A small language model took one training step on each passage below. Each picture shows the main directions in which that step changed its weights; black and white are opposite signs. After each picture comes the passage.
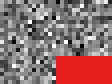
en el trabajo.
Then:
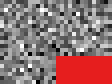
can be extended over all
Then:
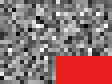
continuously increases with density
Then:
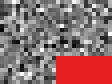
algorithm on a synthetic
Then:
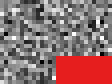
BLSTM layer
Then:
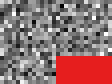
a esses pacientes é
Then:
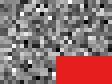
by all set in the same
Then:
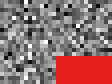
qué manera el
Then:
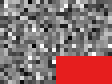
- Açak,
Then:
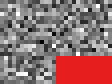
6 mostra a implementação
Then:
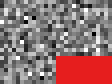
charge may be depends on the
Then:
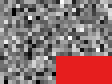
Fu Liu, and
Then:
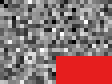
boyligi va bu
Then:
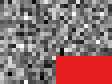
of a resolved source in
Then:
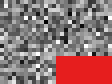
to (3) in the
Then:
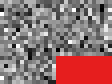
The black filled squares
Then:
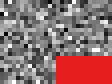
Ahli Materi
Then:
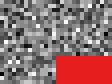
est déployé pour
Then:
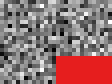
(average and variance
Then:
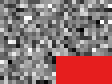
села Тисів
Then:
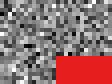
weak quadrupoles whose
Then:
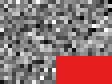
the paper to paper,
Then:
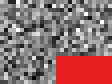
2012 Terapia ocupacional
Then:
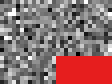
der emotionalen
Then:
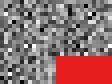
if they overhear another
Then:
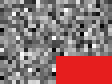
les trajectoires de
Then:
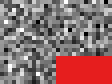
nomlanuvchi, ish
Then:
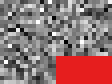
issue concerns the
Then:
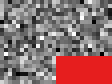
emission cycles with a
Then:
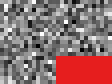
Sun for the {\em
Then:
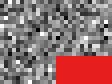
order of magnitude for those is
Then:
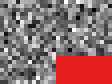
olgan daromadlari
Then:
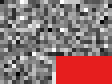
op de resultaten uit
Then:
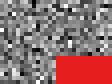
из ключевых
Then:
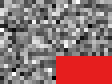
just finishing the text
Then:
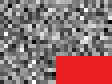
cross-over of their values
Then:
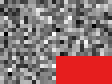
and the superscript
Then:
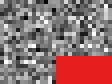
jelenti, mely
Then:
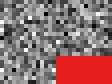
By comparing the red and
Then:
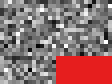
complex phase of the parameters
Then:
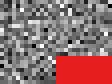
colour labels. In
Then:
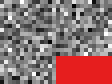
the decay amplitudes are therefore
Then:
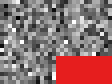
și normelor de
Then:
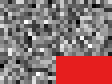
nonlinear multiresonant quantum
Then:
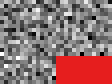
kommunikativ muhit
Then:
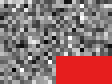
cultura en la investigación.
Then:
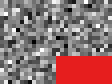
quality, and deviation of
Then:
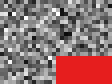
их тщательное
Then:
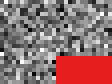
and $k$, define
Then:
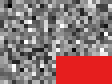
violating interactions. The part
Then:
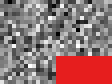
\caption{Schematic of
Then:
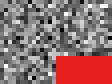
va naqqosh
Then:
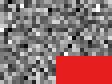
a full-fledged
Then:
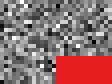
We have included the boundary terms
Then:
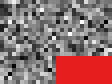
limits on the mass fraction of
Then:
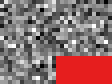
found to be the computation of
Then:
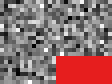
grown by a novel
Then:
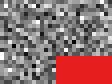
observed stretched exponential
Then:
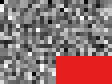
the oscillation can be
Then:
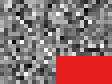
resonance. The orange
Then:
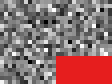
Applications. Monika
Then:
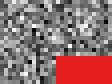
d\theta' \,
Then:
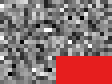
rewarding since the chiral
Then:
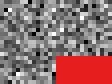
la collaboration de :
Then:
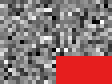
completeness we can also
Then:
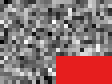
volume de inscrições a
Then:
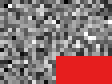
acknowledges support from
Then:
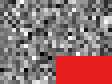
to derive analytical
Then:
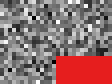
shakllantirish texnologiyasi 145
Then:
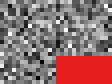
consists of about $50\%$
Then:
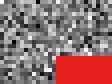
solution will get close to the
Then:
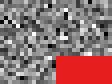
with the kinematic vectors
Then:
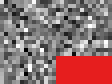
MSP or a background galaxy
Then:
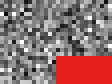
opportune. M.
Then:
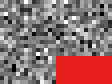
quasar pair, to
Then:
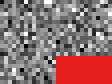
a retribuição.
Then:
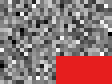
respectivamente. As
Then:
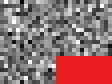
monadic logic with
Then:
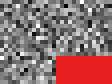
gray), with amplitudes determined
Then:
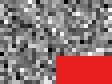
bo'ladi. Bu
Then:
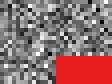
thus it seems reasonable
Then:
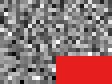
- Umowa o
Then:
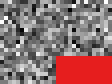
obtained with the two approaches,
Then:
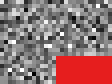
Yana xossa
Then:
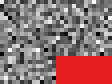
of the parameters $a$
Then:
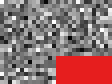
en tiempo real y
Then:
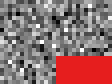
actively employed in
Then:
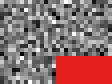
criar en casa de
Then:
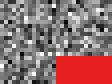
platform where structurally
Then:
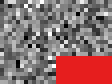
the extrapolated surface
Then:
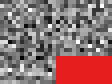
with respect to the optical continuum
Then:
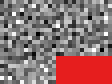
slang. По
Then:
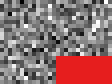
simulations, respectively. As in
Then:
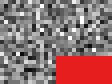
dividendes et
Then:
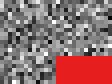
the two inequalities
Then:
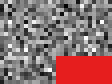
vacuum expectation values of the
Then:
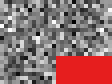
microstructure in the
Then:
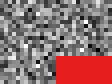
quantum Hall states in
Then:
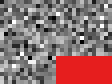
rise, 5 fs
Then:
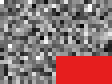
$, it indicates that the
